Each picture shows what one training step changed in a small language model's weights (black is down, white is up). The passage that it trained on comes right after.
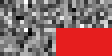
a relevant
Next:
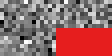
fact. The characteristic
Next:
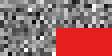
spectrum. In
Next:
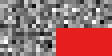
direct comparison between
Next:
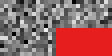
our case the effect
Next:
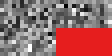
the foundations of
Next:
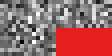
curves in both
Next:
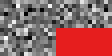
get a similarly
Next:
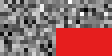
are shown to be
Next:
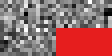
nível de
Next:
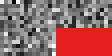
the required
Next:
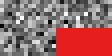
In fact, small
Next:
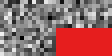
we propose is
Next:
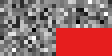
the Fourier
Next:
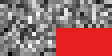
curves there is
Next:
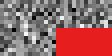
a review),
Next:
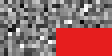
with $N$
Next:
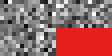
theorem for forward
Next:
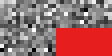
function in terms of
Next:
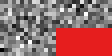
in the panels
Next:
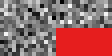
that we obtain from
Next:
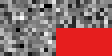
the HR diagram
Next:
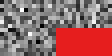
when $\pi
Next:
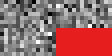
implement this process
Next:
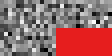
rank equal to
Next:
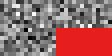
o checklist
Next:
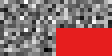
or not. This
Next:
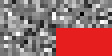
van de
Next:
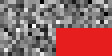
embed this space into
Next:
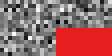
median and
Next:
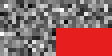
that the following
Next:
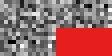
first row and
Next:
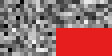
different radiation
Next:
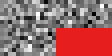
of iterations to
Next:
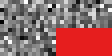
proof. Consider
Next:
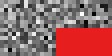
according to the
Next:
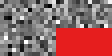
HS shown in
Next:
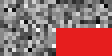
chains in
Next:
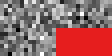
to estimate the distance
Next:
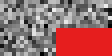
rate is 20
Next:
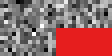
general parameters of the
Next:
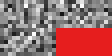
et à ses
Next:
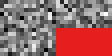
can we say
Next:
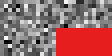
las bases he
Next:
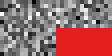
requiring more
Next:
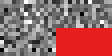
Page No.
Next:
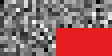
beyond the
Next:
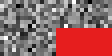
sum the weights
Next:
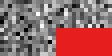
singlet state with
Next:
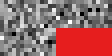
dynamics accurately
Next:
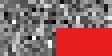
This was firstly
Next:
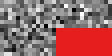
smooth proper algebraic
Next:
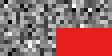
where there is a
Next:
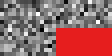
ranging from
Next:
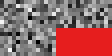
the trace
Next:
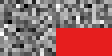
mechanical behavior of
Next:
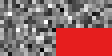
$\mathcal S$.
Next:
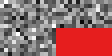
are weighted
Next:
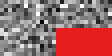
como um problema
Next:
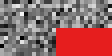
с тем,
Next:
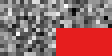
in an image
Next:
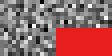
embedding into the
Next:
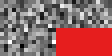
such that $\dim
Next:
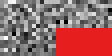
necessary for the
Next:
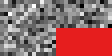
tests de
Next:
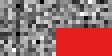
action of the complex
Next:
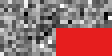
narx va
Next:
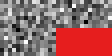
in a system of
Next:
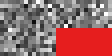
wedge. The
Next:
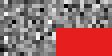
sentido e
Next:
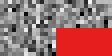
tempo de
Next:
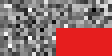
user reduces
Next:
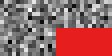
trace integral via
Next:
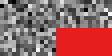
as for $\bf
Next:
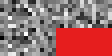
de um ou mais
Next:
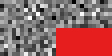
a root of
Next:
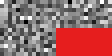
p \rightarrow V
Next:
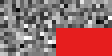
a new tool
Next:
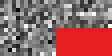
a finite set
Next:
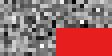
is given by
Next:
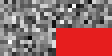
is in the
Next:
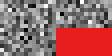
method to 4D
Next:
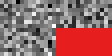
the columnar
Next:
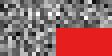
tracking the
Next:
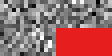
will contain an
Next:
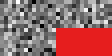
orders in
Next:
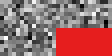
group of a compact
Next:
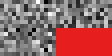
the character of this
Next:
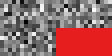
structures are the
